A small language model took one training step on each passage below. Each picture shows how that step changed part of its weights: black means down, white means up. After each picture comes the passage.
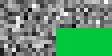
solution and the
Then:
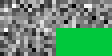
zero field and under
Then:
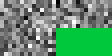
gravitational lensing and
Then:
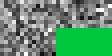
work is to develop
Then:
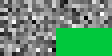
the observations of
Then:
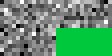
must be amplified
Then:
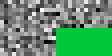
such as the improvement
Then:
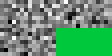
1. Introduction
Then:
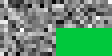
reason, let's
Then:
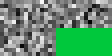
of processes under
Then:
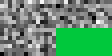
now a days there
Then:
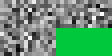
properties and at the
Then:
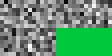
distribution without any
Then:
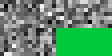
an important aspect regarding
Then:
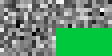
and magnetic dipoles
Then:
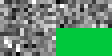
heat pump.}
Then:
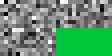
Inclusive Learning
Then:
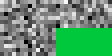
randomised clinical evaluation
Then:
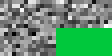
serves millions of
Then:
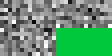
the separation of variables
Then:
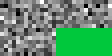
of torsion in
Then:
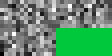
thought on
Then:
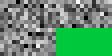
can be reduced to
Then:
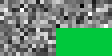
derived from the
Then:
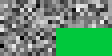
rows of which
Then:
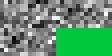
valid approximation.
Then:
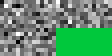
Oral or
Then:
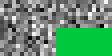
*PS* which
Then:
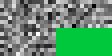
integrability on the
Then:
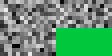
experience, we have
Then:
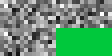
influence stability and variance
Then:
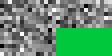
sub-leading channels
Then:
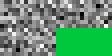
ISAS and
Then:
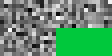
general class of
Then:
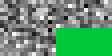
researchers to leverage
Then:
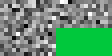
acid were made in
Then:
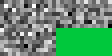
more than compensates
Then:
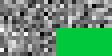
tools Start Of
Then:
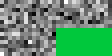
for thermal conductivity
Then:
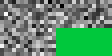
Special Education
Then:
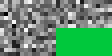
a further second
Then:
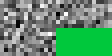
and hierarchical structure
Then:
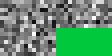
in a separatory
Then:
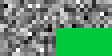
can be seen in
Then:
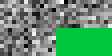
bar} =
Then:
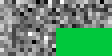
have argued that
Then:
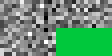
two phases in our
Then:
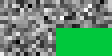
total $\alpha$,
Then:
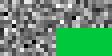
a combination of mean
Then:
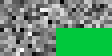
cloud is not
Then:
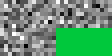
modes. The
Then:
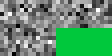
demonstrated that the procedure
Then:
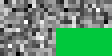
flux increased by over
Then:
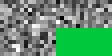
pair, and
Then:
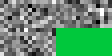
way in which specific
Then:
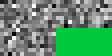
adequate for
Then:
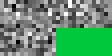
where marriage
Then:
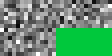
and secant
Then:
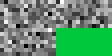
may also mean reduced
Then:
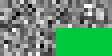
entire space for a
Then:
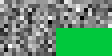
background events. For
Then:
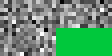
the spectrograph
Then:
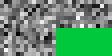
area spectra to describe
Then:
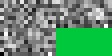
underlying theoretical framework
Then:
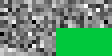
the downward going
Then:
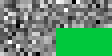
and statically
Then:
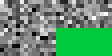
ideas and designed the
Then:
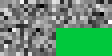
takes a negative value
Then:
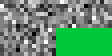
was up to
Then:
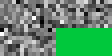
are found to reduce
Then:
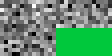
my husband
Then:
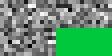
respondents during the
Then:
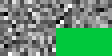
a rectangular
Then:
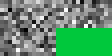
this variational
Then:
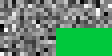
late time accelerated
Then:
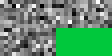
of three barrel
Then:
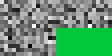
Development in the
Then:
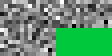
proposed experimental tests have
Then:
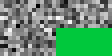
partners of the
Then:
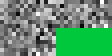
major setback in
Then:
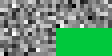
either natural products or
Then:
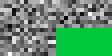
affected by the
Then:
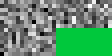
inequality while
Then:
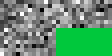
is determined that a
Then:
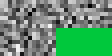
resolution and the setting
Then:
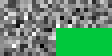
and the 20 discrete
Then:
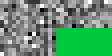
proper infrastructure is in
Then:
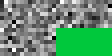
Firmware team
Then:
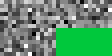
an education with sufficient
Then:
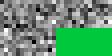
observations allow better results
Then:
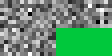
published in a
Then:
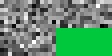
for high-temperature
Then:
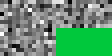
line to the
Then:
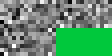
also interesting to study
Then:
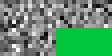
3, and
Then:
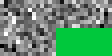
Government of
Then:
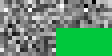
high energies as it
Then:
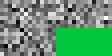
performance obtained by testing
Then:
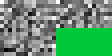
aggregation service.
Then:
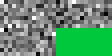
\eea The
